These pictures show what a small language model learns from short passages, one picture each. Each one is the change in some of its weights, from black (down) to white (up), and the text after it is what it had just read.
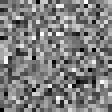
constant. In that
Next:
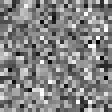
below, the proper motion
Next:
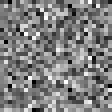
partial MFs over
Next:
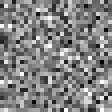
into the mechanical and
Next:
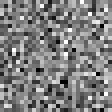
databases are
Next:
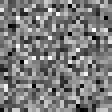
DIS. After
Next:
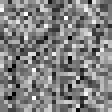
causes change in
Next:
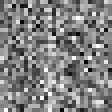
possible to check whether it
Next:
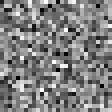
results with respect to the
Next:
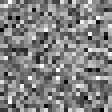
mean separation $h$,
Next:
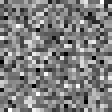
canceled by a
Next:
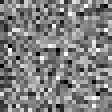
nominal value is
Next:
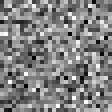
obtained by filling
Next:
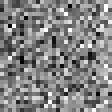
generations of quantum
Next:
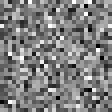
to the medium
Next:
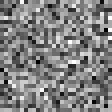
the wave function at the
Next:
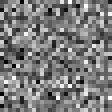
we will consider this
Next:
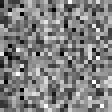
compact (without
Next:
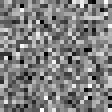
appear to explain the
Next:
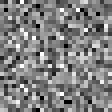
one $5 \times
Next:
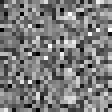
plane wave mode functions in
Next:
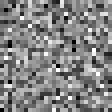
in their actual
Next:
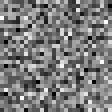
X' \in
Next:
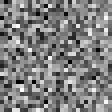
Tool of the
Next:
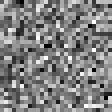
generates the constraint algebra
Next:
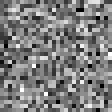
randomness and the other
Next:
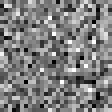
of filters. For
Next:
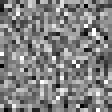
between the $L$
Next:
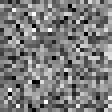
SFR in
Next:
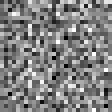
set for each model in
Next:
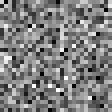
just yields the Fano
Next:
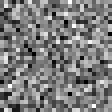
additives. The
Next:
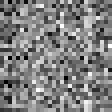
the same time it
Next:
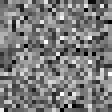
the graph presentation.
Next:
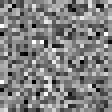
direct consequence of
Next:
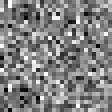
describe qualitative
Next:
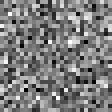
response function. We
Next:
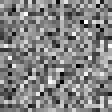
the benefits of
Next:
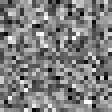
backups or background
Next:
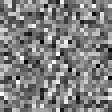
has been scaled with
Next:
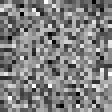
the SQCD case
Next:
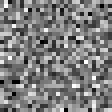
pair. The two
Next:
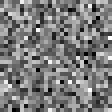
levels. For no
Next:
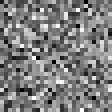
are strictly
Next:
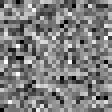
following non-Gaussian
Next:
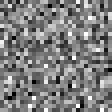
these terms will change the
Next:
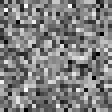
and width $(131
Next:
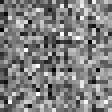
characters or
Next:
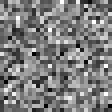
elementary Bessel
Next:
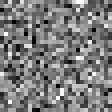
$u$ while the
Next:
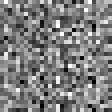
R. China\\
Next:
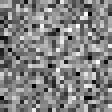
a part which is
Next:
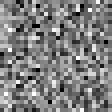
also find \be
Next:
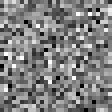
states. Assuming
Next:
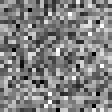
appropriate function of data
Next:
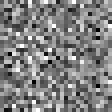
results to provide a new
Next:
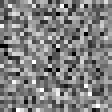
along in-plane
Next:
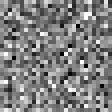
However, using the techniques
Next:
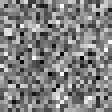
title area \maketitle
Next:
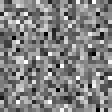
phonemes and
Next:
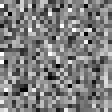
to divergent
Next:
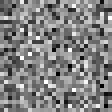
the power in the
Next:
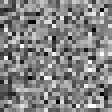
explain not only the
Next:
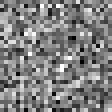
compute the probability that a
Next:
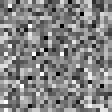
beyond the exact Gaussian
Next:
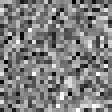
data augmentation
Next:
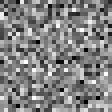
also used our assumption of
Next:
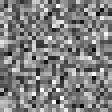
is well known that the
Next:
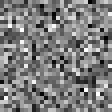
entanglement. As the system
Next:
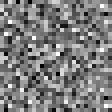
new variables \be
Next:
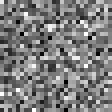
two Documents
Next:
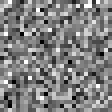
High Magnetic
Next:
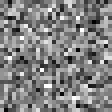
be seen on construction
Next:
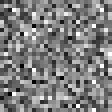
ML model data
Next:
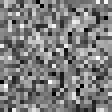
errors. Using a
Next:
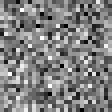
w \phi_J
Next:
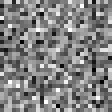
symbols denote
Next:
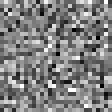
Thus, the probability of
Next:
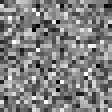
is $\kappa$ and
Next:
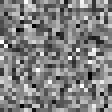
features are summarized
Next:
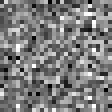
messenger sector
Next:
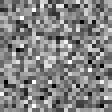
that in Hartree
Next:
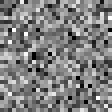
the entropy grows
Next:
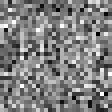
the Master
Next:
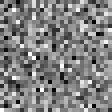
in sublattice A
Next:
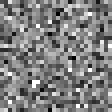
the WARP
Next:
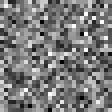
but we do not
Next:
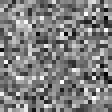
along the solar activity
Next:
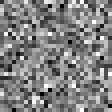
the simulation results are based
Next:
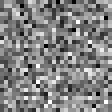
analysis of the raw
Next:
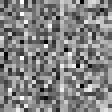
longer the limiting
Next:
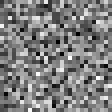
in a cluttered
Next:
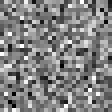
presented here are strongly
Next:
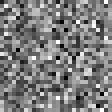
FSS behaviour},
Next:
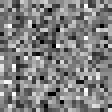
Fermi surface reconstruction due
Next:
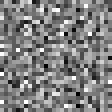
masked and are
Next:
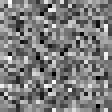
\ee Thus, we
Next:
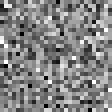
of a vector field%
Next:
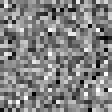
component, the field of
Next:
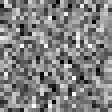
of user preference,
